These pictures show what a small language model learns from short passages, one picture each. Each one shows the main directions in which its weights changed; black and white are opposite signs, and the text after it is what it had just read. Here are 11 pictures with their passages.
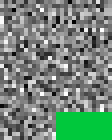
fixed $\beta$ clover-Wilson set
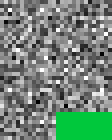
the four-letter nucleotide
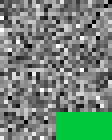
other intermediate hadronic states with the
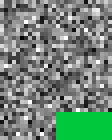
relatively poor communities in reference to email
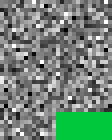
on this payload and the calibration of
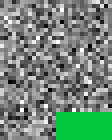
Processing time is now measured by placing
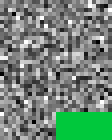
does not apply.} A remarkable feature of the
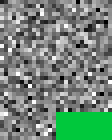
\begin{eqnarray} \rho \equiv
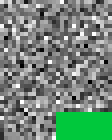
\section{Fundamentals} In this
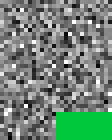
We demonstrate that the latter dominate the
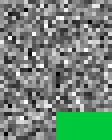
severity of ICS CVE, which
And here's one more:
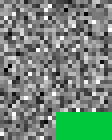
cm/s) is not dependent on the collision
